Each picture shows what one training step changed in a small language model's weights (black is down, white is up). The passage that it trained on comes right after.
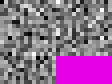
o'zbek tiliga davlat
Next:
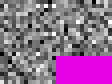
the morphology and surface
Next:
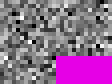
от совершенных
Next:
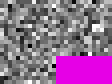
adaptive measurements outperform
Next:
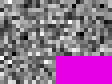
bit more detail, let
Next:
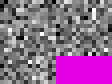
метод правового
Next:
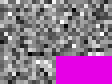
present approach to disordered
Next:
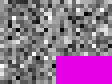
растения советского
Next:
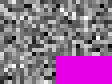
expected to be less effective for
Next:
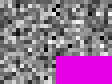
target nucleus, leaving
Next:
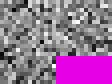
of Physics and Astronomy,
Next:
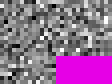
constituído pelas
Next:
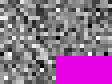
are a special case of the
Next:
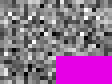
recuperare a
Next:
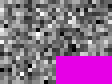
B aber ab. B
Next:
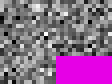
interval. At the same
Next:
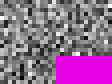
the two variables. In the
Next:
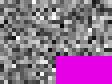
scale correspond to doubling
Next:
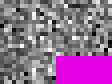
(ECD) of
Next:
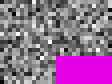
200 shots per measurement configuration
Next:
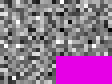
алат**, а не
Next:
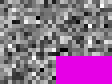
for reasons of
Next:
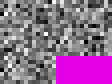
obtained as just outlined
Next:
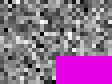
ko'p turlari
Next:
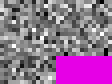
I), we found that star
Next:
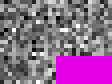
House 2.
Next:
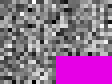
von Zitronen
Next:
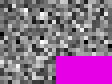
adabiyotlar: 1.
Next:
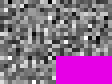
these rows shows the results
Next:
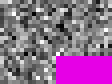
asymmetry values for these galaxies
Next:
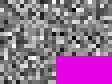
``incidence relation'' implies
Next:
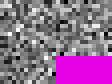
exponent. Rest of
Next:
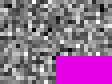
be also interesting to understand whether
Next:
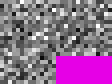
is unknown, the direction
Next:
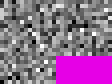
loss dielectric solid material
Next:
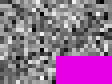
; BAAYEN,
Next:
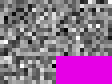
smoothing algorithms, with particular
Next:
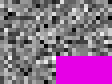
by flaring activity
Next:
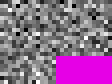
Cadernos de
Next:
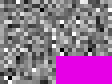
y por las reticencias
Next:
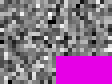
contribution on the CMB
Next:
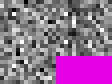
carries over in an
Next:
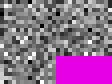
Array Telescope
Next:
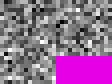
depends on the way the
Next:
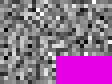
a fleet may
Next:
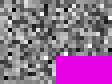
of $\varepsilon_c$,
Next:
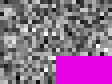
that the longitudinal degree
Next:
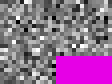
sep = 0pt, text
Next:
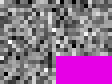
установах; –
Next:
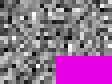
covariance (left) or
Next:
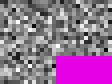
the integration is carried out over
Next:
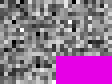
proposed framework achieves significantly higher
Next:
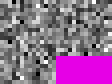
necesidad de implementar un
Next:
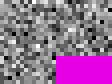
не отметить,
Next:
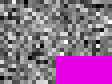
sete faces”,
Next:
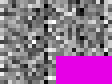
\to \eta p$
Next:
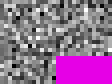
running parameter $\lambda$.
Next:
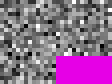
polarización, con sus
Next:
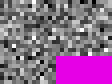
mais proveitoso.
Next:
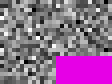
o funeral. Porém
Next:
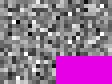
perdagangan orang.
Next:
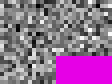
any group does not satisfy the
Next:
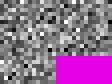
las capacidades de las
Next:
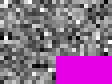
corresponding tiny skin
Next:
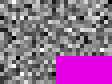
thought to be only
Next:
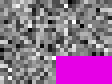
роботи Ф.
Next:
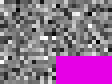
calculated pulsation periods of
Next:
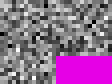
reaffirm the
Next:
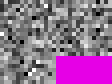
$T^3$ thermal
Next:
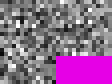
In 2D the scaling properties
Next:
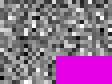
tarmoqlarida sodir
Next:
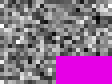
americana para os
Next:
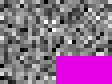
preparing future graphic
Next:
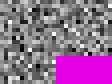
of the chirality by the
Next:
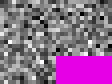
"mirror principle",
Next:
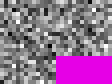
we obtain explicit dependences of
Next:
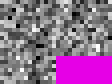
en dix ans alors
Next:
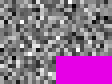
\ac{cc} performance
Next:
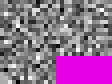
supply power to the
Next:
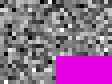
A small adversary and
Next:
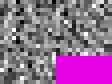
support in space-like
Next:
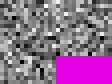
both photons are initially
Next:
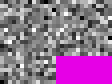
transition region, occur both in
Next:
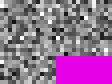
магнитного и
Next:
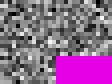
Us About the
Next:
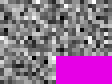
conlleva elementos
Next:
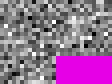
steepest, potentially
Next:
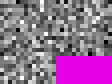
thermal conductance to the
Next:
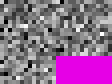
detecting the correct number
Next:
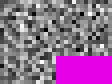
non-perturbatively the
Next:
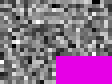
calculation predicts an isotropic
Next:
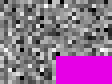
where each state-action pair
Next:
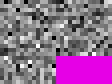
dinleyici, ses
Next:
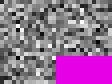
uch bosqichni
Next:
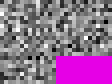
if the system size is large
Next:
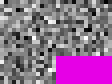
Maria da Penha
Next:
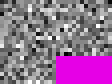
jarayonida qisqa,
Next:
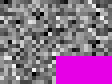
produtos não garante
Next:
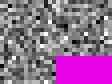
omissão dos/as
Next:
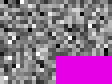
the creation of a
